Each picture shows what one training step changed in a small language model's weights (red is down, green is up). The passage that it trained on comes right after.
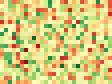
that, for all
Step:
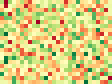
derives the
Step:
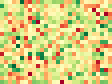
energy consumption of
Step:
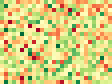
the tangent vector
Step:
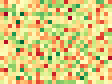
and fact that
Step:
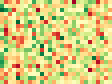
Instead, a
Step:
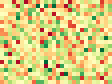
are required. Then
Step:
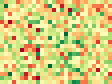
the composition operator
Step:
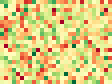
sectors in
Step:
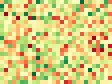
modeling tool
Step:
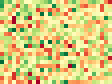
subsection, is
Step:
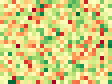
function spaces if
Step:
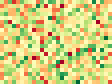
uniformly bounded.
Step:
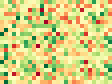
does not,
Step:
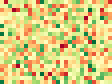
la réduction
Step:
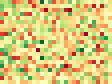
of motion, which
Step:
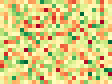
M$ and
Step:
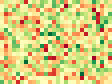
manifold $N$
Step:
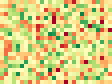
$W$ and
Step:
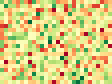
in $g$
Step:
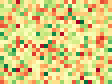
for such graphs
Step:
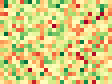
\indent \indent
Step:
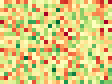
are more regular than
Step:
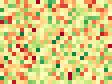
as the coefficient
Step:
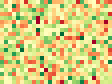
gives raise to
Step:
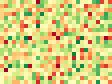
subspace then this subspace
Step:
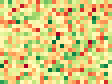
some values of
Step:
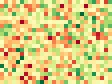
a circular solution
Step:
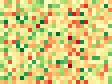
title =
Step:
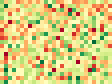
the infimum is
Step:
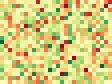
signal $$
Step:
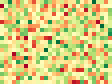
compact embedding of
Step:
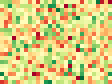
$ for some $
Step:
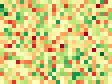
second set induce
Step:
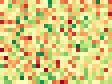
that the optimal solution
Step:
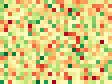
the classification
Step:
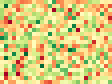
the papers
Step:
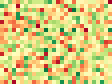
is an increasing function
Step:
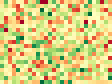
Remarks: It
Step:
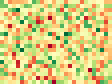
\FRE distribution
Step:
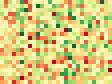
difference between the
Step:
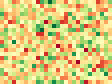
helped to
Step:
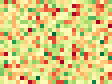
obtained in the
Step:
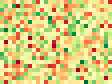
by a map
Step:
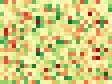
previous paragraph,
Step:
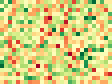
finite. In this
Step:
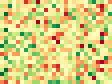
points whose length
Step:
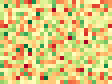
in the group of
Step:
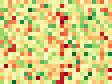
these fail to
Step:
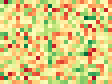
viewed as a
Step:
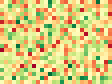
that $v$
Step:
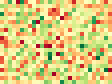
imply that
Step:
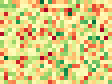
which in turns
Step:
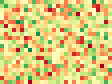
a connected graph of
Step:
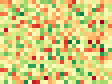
diagrams and
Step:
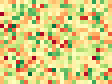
again we get
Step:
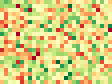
is a nonzero vector
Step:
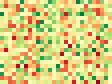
error event of
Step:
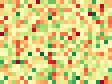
defined by\[
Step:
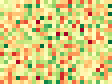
arrow B),
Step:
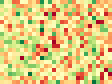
described both here and
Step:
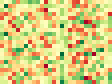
\medskip \noindent
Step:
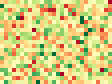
n}$ be the
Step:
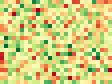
We observe that
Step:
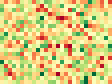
be. \bigskip
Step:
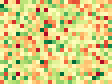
The same geometric
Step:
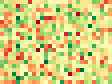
$\alpha \in
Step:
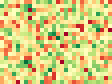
$R$ is
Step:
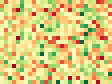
be found on the
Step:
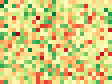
by several authors,
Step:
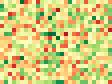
operators $T:
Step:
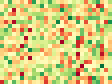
finitely many of these
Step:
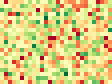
This extends the
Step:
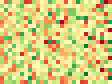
exponentially distributed
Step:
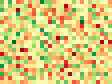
list of all
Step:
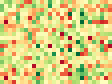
first row models
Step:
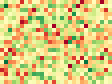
an extreme
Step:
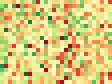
by the framework of
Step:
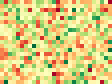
then every representation from
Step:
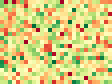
show that solutions to
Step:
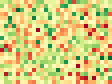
as follows. A
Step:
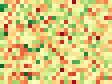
In the process of
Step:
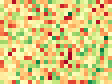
methods are given.
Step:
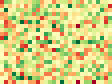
\pf If
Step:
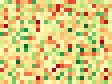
a gap---and
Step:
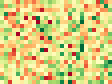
intermediate inequalities
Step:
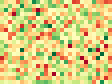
We know that
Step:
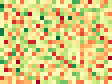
is {\it
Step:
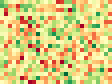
problem is thus the
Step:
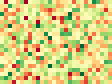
denote for any operator
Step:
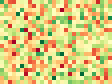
following explicit formula
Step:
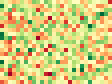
In general, it
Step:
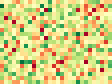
groups. The length
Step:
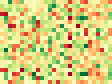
(notice that
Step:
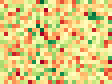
having the same
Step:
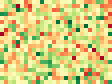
hence \[ {\mathcal
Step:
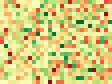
random variables (we
